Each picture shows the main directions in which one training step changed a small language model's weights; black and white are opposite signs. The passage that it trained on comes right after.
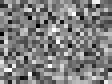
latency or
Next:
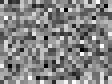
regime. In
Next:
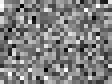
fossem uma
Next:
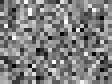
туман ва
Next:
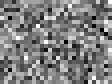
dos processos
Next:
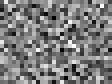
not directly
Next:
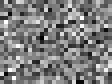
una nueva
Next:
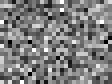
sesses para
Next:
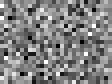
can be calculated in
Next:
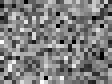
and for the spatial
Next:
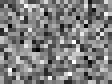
quantization has
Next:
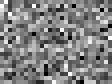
operacii z
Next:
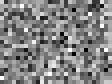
in the new
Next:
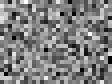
and include the
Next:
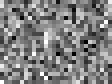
at a rate of
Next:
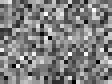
har e Ez
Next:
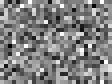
the inherent
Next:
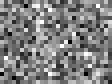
been considered the way
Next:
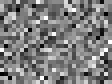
Then, the
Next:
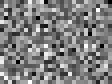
cone has an
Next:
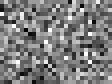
which may be obtained
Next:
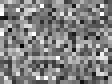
a sufficiently
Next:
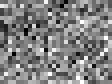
small, less than
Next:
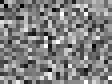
implementación de
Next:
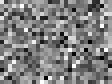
in the spatial
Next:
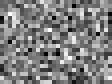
following, we
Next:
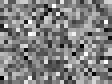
То есть
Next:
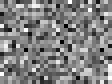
however, and the
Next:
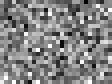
important role to
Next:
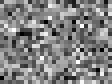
region identified by
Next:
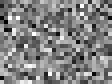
CI indican
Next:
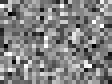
for Quantum
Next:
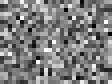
os desastres
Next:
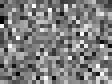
asosan inson
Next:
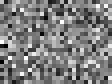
time in a state
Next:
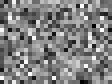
Santa para
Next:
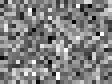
like file
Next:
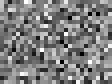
behaviour in
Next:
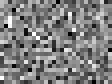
com a praia
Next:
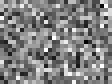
the discussion the
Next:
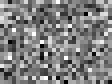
context and it
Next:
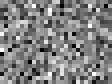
shu asosda
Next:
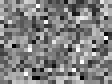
on the formation
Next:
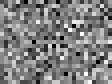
However, % if
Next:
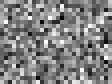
energy is to
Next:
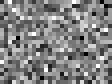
different orders
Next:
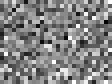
de forma muy
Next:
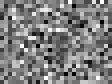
total, direct,
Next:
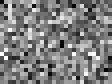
to data transfer
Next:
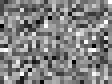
Our total interaction
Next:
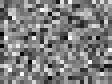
en longitud,
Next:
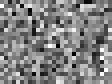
profile at the
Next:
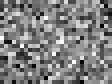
the smaller
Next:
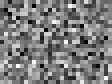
que corren más
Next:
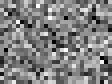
the commonly
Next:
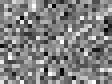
todas as
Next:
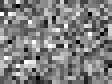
there are also
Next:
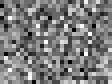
can be obtained by
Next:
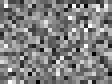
bir siz
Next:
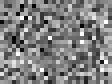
the contour
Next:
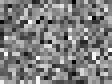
de Deus,
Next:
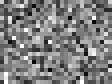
always obtained
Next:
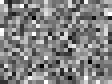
reported an
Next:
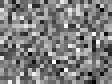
since, as expected
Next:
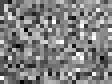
Corte di
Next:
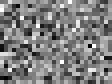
A certificação
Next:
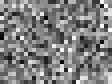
the time behavior of
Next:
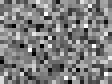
be satisfied by
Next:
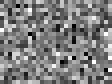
одной из
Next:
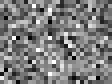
ham shu
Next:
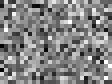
soils change the
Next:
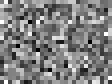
de infusão
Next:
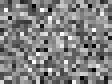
nu și
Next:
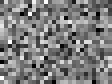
uit te
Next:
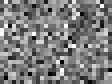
reduce to
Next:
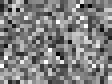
The units
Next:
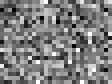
identificar os
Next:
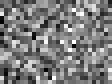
and we can
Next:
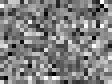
$D$ for
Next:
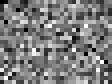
the term $-T
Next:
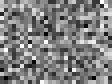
the interaction term
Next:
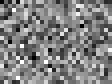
realizó un
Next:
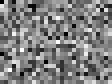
materials with
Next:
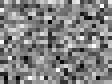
using either
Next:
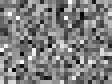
kann für die
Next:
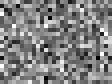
the physically
